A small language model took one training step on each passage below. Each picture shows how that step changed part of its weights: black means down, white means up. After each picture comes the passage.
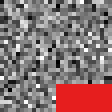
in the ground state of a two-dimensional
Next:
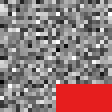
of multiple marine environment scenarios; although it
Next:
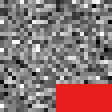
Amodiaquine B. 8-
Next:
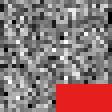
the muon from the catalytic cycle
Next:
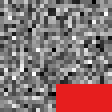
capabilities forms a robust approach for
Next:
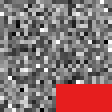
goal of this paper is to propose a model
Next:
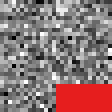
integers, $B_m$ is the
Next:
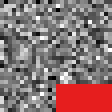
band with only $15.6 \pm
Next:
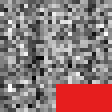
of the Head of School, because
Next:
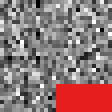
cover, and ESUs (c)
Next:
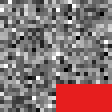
testing, incorporated user feedback for usability
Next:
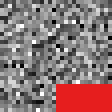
data loaded from the server before they
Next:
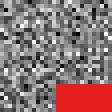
where $F$ is an arbitrary
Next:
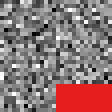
compared to control group of healthy persons
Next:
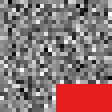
*Department of Automation of
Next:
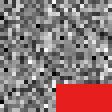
of electron location in QDQW.
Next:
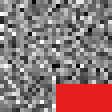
we have assumed its coordinate invariant value of unity
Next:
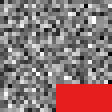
ASA grade I: II
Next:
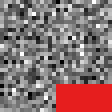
\cite{J} and confirmed in
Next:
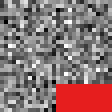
the free flow front is caused that the
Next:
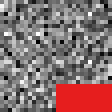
Wilkinson [26] proposed
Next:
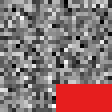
from Eq. (\ref{Sub})
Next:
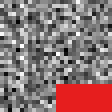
as *Oltina*,
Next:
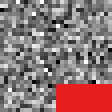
we obtain that \begin{corollary} For
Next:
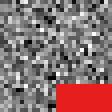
Given a (self-adjoint) operator
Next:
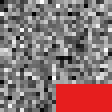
1e-5hPa. We used
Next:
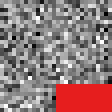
$[0,1]$, except for charge.
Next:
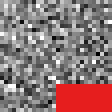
w'$. Since this is a contradiction, the
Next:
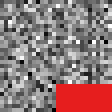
optical microscope image in (g) for
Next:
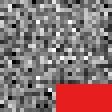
part. We refer the interested reader
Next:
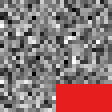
addition, the SiC_{np}
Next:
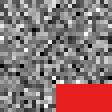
geotagging should be recorded. -
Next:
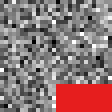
reflection of the wave. By the time of
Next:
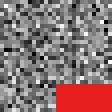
¹ Institute of Microbiology
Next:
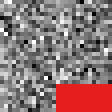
some classes of finite groups $G$,
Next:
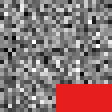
a generalized writing of Newton's second
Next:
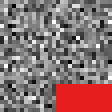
this section we discuss some general tools for finding
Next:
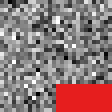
$\widehat Y(y)/y$ is
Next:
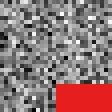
NNLO/NLO (red)
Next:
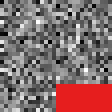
study aims to provide a systematic model
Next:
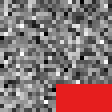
Through mathematical modeling, [24]
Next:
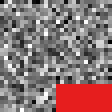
maintain well-being during pandemic and
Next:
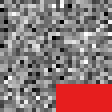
8. Easy to dispose
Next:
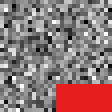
performance. We frame this task as a
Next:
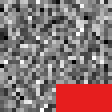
in the X-ray emission of short GRB
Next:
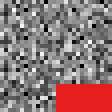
Yarn Dyed Singlet
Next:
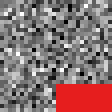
considered, until a steady state is reached.
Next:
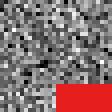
of 4-bit LFSR using a
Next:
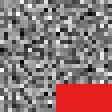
change of mass can be seen in
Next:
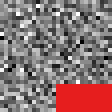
weak equivalences with three rather simple properties.
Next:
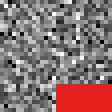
$j_1$ are the
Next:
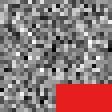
an interpretation as a monotonic probability distribution.
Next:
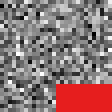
thick, cold disk pass the optically
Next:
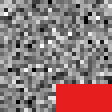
assume spectacular enhancements; in
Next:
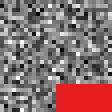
our work.\\ Fractals are the sets
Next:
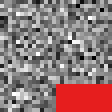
recommends: development of entrepreneurship
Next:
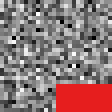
the public views them, and by
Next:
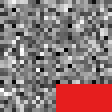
codec inconsistencies persist,
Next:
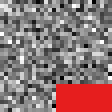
behavior which grows stronger in amplitude as the
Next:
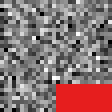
that the prepared Triphala
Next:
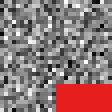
beyond Hidden Variables.
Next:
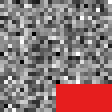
had to transition to an online form of education
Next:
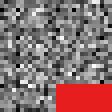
paper tubes Figure 9:
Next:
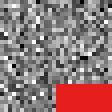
Q$, where $Q$ is orthogonal and
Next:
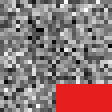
Heaviside functions to the distribution,
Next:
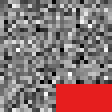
\in \Sigma(U)$ corresponds to
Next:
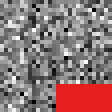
large enough to benefit from ray representation.
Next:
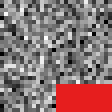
a decoy receptor for
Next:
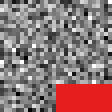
arranged in taxonomic order following
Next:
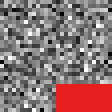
\ldots ,K, \notag \\
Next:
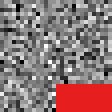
$\e W_t$ of my
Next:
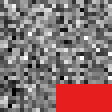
h is the thickness of the sample.
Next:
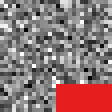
$l$, where the unit is the step
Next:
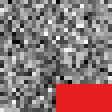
inhibition decreases the degradation
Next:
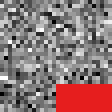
the 38th week specimen which
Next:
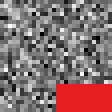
entered and analyzed using SPSS version
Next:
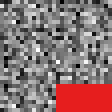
XABARNOMA. –
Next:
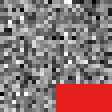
from five shots is plotted, with corresponding
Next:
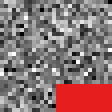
$n \in \nat$ and every
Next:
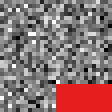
% \section{Definition of the cross product
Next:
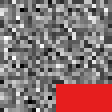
Lagrangian by taking into account known and predicted
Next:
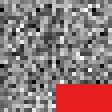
Carlo replications so that the number of
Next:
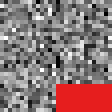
proportional to the density in the Einstein field
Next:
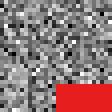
the importance of due diligence and
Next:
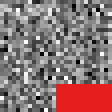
role of $M_j$ is to
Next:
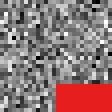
intervals; and the G¹⁴A
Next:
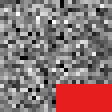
energy meters are not developed with easy design
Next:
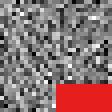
follows that the radius of injectivity
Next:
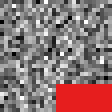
psychological well-being and to
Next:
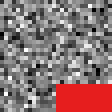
for the observable sky over 10 years.
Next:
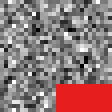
up procrastinating or not
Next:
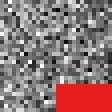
conformal transformation with $\Phi=0$.
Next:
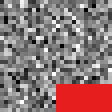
as the primary deity of the
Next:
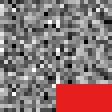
information} \maketitle \section{Introduction}
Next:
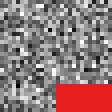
result in underreporting of cases
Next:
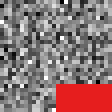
the \ww{} system. On the other
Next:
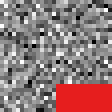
$i$ such that $F \leq
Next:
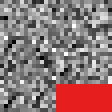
poor sight. Three days before
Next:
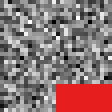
in UD fabric, which has
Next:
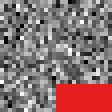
In \cite{ryta95a}
